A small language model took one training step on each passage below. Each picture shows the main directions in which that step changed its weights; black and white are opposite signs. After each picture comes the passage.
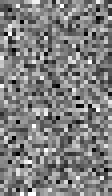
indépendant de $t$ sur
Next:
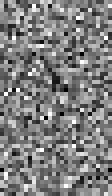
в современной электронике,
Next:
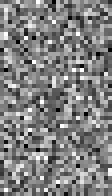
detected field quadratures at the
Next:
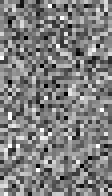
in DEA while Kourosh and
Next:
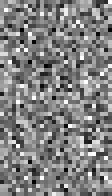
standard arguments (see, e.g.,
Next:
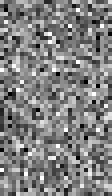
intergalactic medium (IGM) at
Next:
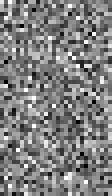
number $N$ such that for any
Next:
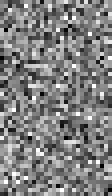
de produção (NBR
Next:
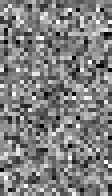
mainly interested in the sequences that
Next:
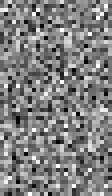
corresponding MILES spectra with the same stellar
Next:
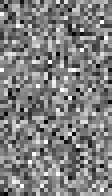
modulo primes $p$
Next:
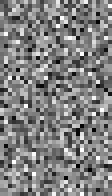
masificar el acceso a
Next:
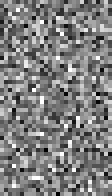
$\mathbb{P}$, we can compute the
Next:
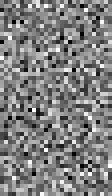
symmetric $Z_2$ spin
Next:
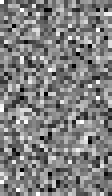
et al. **O ruído
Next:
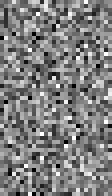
calculated in the lowest order of
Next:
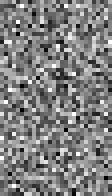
in (\ref {25}) the additional terms
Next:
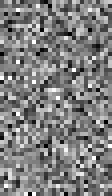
each photometer used in this paper is
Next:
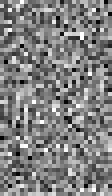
fermions namely Weyl neutrinos in a
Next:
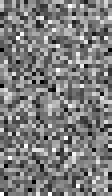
Indeed this does turn out to be the
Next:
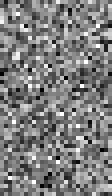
y las jóvenes en la
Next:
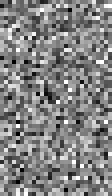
das redes de negócios.
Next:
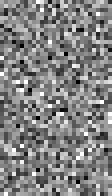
hypothetical orbit method checks which
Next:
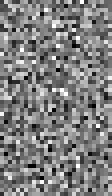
the six-dimenisional problem
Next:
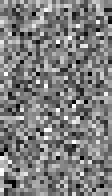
контроля подготовки
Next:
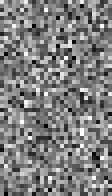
the binary evolves towards the merger
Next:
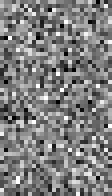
speed of light are presented. They are based
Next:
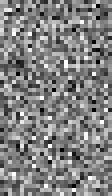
Politics*. Royal Institute of
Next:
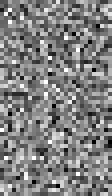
other clusters will be explored in a future
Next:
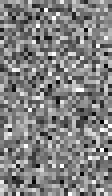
*студент продекан*
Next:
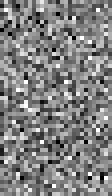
\ref{Lag} \newline
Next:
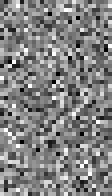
requires looking at all closed curves. It
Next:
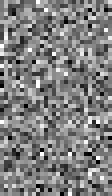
to isotopy), so from now
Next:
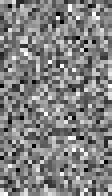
and all terms have been appropriately
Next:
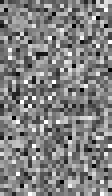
Jeong, Sean~P
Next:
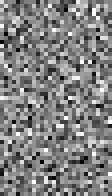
since $$\frac{\partial \log
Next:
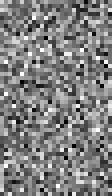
субъектлар, ташкилотларга
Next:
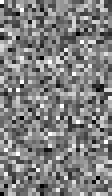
in 69'un da bu programın
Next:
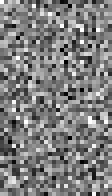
FIGURE 2. (a)
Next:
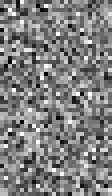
ommabop xalq
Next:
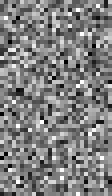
KIC and LAMOST
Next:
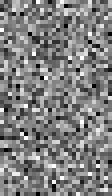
scattering at interfaces occurring at
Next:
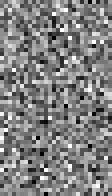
incoming (outgoing)
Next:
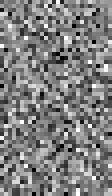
(Results for other values of
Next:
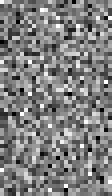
Three top gates (in
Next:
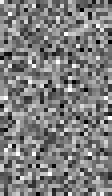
arms 1 and 3, or in
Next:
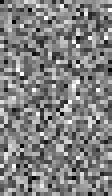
the SDF obtained for the two values of
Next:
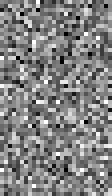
three standard deviations at low $|\Delta
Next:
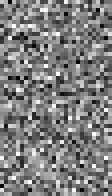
challenges posed by chaotic dynamics.
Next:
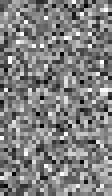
toifa adabiyotda va
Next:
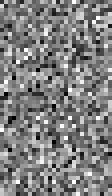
ellipse is one of the simplest examples
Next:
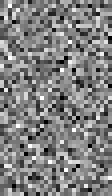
satisfies the Diophantine condition
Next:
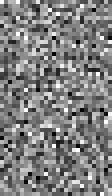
Mevduat Bankaları
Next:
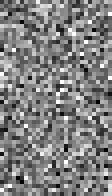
$K_\gamma$ can be expressed in
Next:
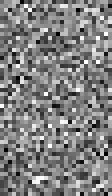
whole process and each stage independently.
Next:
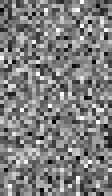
como producidos u originados,
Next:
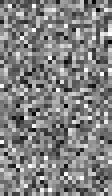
rahbarida tegishli
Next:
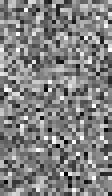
group. Suppose that the Lie algebra
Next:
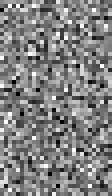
quase invisíveis.
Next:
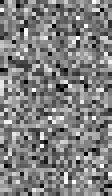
displacements itself does not easily allow for
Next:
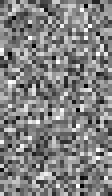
stray light from the laser. In this
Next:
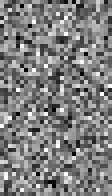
те отдаленные
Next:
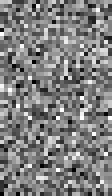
bright SMGs in their fields.
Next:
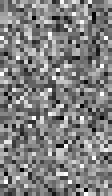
\mathcal{A}^{\bf Z}$ will
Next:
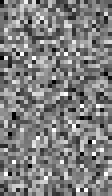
saksi saling sulit
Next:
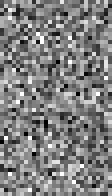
речитатива на одном
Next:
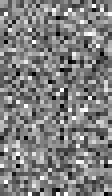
same result together with an algorithmic construction was
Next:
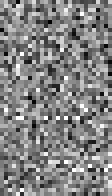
publisher = {IOP
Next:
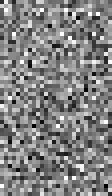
statement 2 holds if and only if
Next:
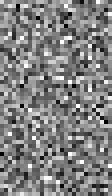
в организма чрез
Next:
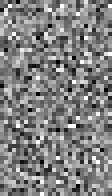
simulation results are consistent with the theoretical predictions
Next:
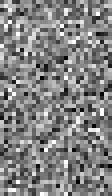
is well-defined. Note that the image
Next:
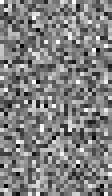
von Endometritis in der
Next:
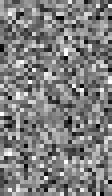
ijtimoiy-psixologik omillar
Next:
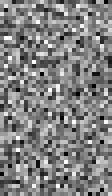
para cada tipologia.
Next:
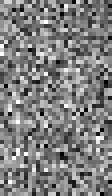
Documentación Musical
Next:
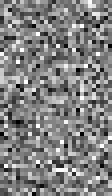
used. \begin{table}[H]
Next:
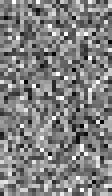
become differentials of fractional degrees as follows
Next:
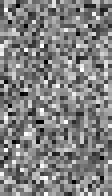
now especialize this for our theory characterized
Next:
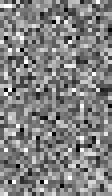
contido nessa proposta
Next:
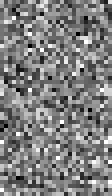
obyekt sifatida keng tadqiq
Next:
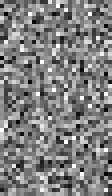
In fact, signed networks can be
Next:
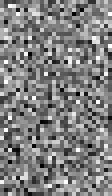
slow time scale. The intuitive
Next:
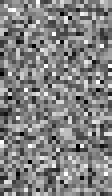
boshqa ko'rsatkichlar
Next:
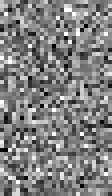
sakit dapat menjadi
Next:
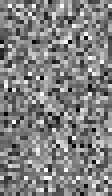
\DisplayProof \end{center}
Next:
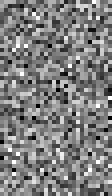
the pulsed experiment correspond to a photon flux
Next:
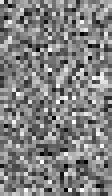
و مهلت ها
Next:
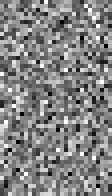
\epsilon. \end{equation} In
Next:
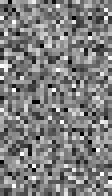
to an increase of the system's mass loss
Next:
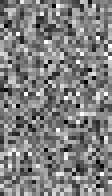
Cartier duality. Hence the outer
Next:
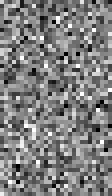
sua atuação a cada dia
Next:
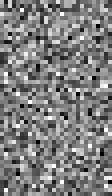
yaralarından biri olan
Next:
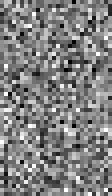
same frequency band are totally dominated
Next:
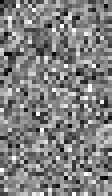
events, for instance the collision of two
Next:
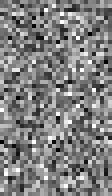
of fully bounded Noetherian rings also
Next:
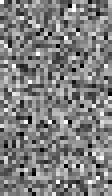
ASEAN difasilitasi
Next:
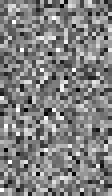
has a directed $2$-factor
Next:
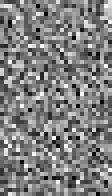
ayniqsa, zamonaviy
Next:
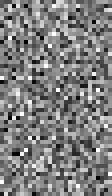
antichain of size $\kappa$ in the
